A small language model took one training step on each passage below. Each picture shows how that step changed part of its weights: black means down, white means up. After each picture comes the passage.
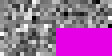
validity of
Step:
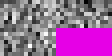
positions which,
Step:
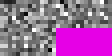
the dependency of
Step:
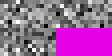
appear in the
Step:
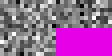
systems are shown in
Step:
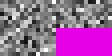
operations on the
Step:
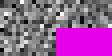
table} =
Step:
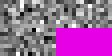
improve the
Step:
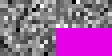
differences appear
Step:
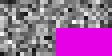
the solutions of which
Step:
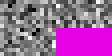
is the maximum
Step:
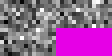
from the analysis of
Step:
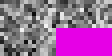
useful for
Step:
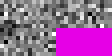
The S-O
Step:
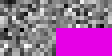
the most effectively
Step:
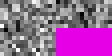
for the SL
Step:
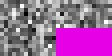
error in Run
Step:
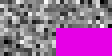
of ions.
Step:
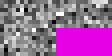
6 cycles
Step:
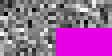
The values of
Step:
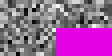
difference of two
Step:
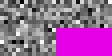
unit is that
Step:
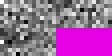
promise of
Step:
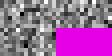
increase in the
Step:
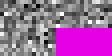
tested the
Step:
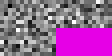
As these first
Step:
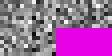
particle size distribution
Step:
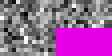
in Fig.
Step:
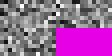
Combining it
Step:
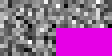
case, the
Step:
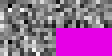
we previously
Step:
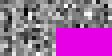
collected data.
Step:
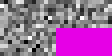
direct correlation of
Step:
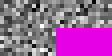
pH showed
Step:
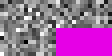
features of this
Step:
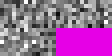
others being
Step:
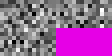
with bandwidth
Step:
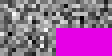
detection and a
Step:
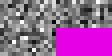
study is to
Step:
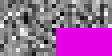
that is not
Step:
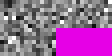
our binding
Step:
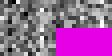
in the high temperature
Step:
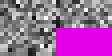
very long signals
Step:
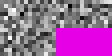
conductance is
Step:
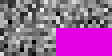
a scattering
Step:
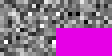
band maximum
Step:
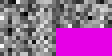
in Algorithm
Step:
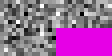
$. In the
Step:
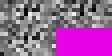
three countries
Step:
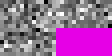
predicted an order
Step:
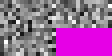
each school. The
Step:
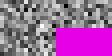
field as a
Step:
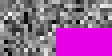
that samples from both
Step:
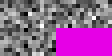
which are:
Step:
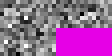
are relatively
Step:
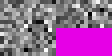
wave motion,
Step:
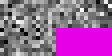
them are below
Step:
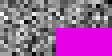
but it does not
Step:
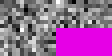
significantly from the
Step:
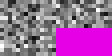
all the experimental
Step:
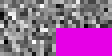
curve represents
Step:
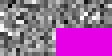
it is sometimes
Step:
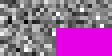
excess weight
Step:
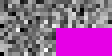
reported in
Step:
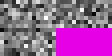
very similar to the
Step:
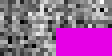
(6 cases)
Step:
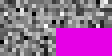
2 years
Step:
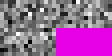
a composition
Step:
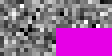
error reduction and
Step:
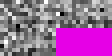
of density parameters
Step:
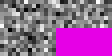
key to the
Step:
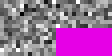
assesses the
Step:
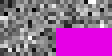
The basic
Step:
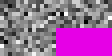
Some important
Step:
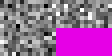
R = \langle
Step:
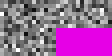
while the subject
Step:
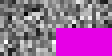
are cited
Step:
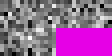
2. The results
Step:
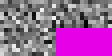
each sample the
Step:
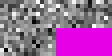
component of
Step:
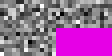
evaluation is also
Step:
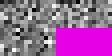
two equal
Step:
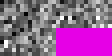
for the efficient
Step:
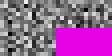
center, a
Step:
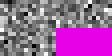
the kinetic
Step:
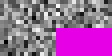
motion of the
